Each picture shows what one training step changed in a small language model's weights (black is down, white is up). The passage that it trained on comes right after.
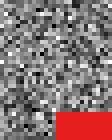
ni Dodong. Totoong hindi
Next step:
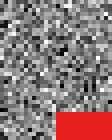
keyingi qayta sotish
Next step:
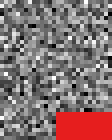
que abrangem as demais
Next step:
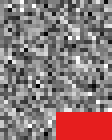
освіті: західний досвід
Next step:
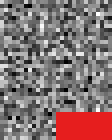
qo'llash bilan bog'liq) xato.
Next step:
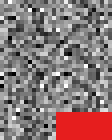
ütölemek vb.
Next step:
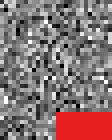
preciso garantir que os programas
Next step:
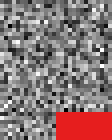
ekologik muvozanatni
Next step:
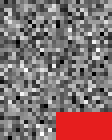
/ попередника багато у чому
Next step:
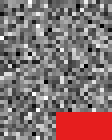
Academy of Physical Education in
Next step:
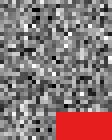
is more not better? » *Strategic
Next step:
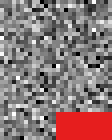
BAIOCCHI, Mari de
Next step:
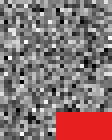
a whole in the conditions of military
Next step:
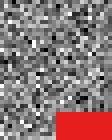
só pode ser concluído devido à
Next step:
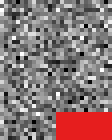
Siswanto NS. 2008. Model
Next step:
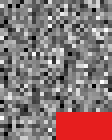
al. Plant versus animal based
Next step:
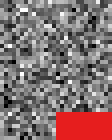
mumkin. Kelgusida logistika sohasida
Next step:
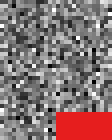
boʻladi. Qutb yulduzi
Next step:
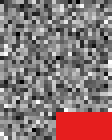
чинного кримінального процесуального
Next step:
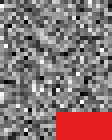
28. Dr. Irfan Noor,
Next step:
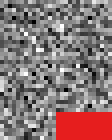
uchun o'quvchilar bilan filmdagi sahnalarni
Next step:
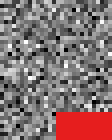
mumkin. Bunda jamiyatdagi o'rta,
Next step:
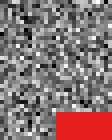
уникальности бренда. В
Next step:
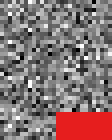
osilgan holatda oyoqlarni
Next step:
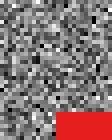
kursdoshlar va chet eldagi
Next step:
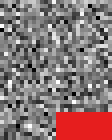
shu jumladan, bugungi
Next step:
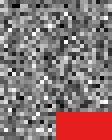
rad optimizacionog modula
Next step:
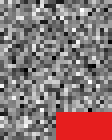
Esta muestra estuvo conformada
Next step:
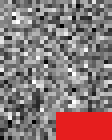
du Forum intergouvernemental
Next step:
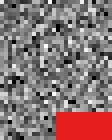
la ausencia de estructuras jurídicas
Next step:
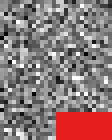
на рис. [2]. Импорт
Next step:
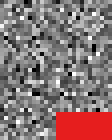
incluyó en el Estado Diario la
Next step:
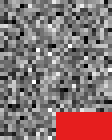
todas as expressões advindas de
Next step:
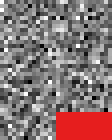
Tatmini Fiziksel
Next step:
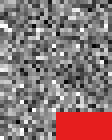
müssten etwa auch die Kosten für
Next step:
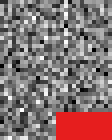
руҳни қудсият оламига
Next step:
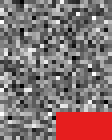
детской эндокринологией
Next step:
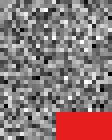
pré-operatório, pois é o
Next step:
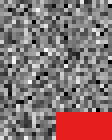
de Arqueología (IdA), Universidad de
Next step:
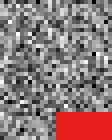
Dalam mengelola kerjasama dan
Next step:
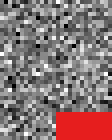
цей міф, посилюючи
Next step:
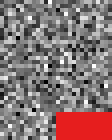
ta'siri 319 Pardayeva
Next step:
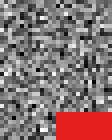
qoldiqlari va suv bilan
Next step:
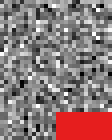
аномалії каріотипу
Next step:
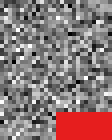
точку зору, що до
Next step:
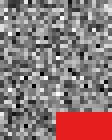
Сб. доклади „Йога –
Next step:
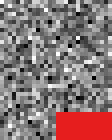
фикрини айтди,
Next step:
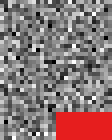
Boltayevich, Alisher
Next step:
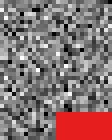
tout, il fait une brève
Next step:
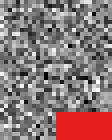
Pelanggan, dan Kepuasan
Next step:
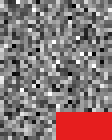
qurish, bolalarni tarbiyalash va
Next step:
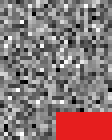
гаю заграли проліски»
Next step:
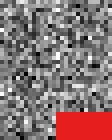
олади, бу унга опцион
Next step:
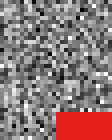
bij de betrokken banken
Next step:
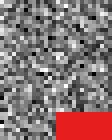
van buiten-gebruikstelling
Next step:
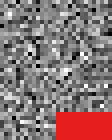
Yozuvchi o'z asarlarida inson
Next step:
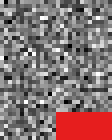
G'arbiy hududlardan
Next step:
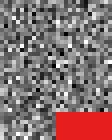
Dönemin Ermeni basını; 28
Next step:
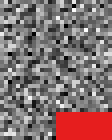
yang mengatur pelaksanaan Program
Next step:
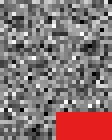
sein de l'album, «
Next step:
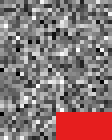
um processo de emagrecimento saudável.
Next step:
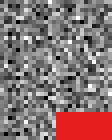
alivio, tranquilidad y
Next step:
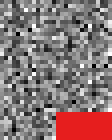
atendimento a essa população. Para
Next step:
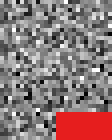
“мархўр”нинг ва
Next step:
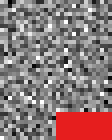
WhatsApp como provas em
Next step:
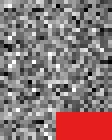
W.* The correct names for
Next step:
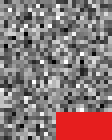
in the Qur’an; amount,
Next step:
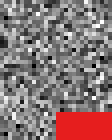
Scherer & Moser Opitz
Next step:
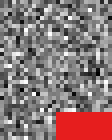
ölçekte toplam 28 madde
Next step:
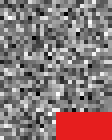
i 1957. Så VH fulgte
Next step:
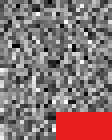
qualquer procedimento; quando a
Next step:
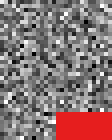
en el contexto salubrista actual, tanto
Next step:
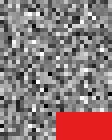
przed sytuacją
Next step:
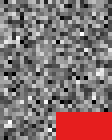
tezligi har bir soniyada bir xil
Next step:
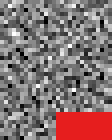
que a defesa da honra é dever
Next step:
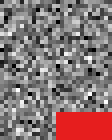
– теоретико-методические
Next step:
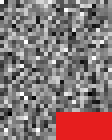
педагогических задач лишь при
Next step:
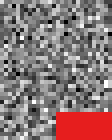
лозим, назаримизда.
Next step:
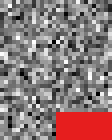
отмечала Л. Я.
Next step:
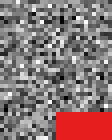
va har bir elementar tushunchalar haqida
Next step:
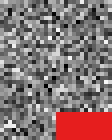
Het duurde drie weken voor
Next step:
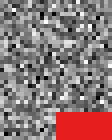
bo‘lsa, ikkinchi bir nemis
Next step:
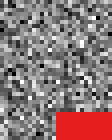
facilita a construção de estratégias
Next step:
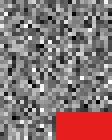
erillisiin opetusryhmiin,
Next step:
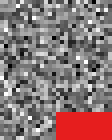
и узбекском языках,
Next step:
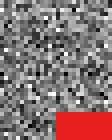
sind jedoch nur auf < 40 % der
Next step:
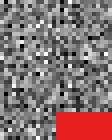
and coping style with stress and
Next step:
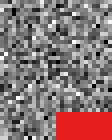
Bilig")." Galaxy International
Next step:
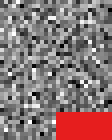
of productgroepen, de
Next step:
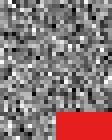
antonimiya, gradunomiya,
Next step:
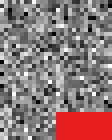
Люблинская И. Е. STEM
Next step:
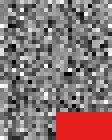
кучайишига олиб келди.
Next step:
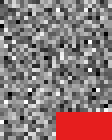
im Norddeutschen Tiefland“
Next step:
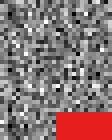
обучения учащихся. Прежде
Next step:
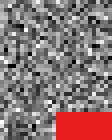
cellular engineering. 3.
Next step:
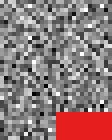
nog niet geheel bevredigend
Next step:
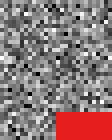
reconciling hygiene with a modern
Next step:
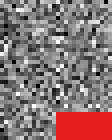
м с обеих сторон от
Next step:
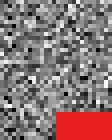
Bunda ammoniy xlorid
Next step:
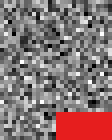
en esta década, emergen como sujeto
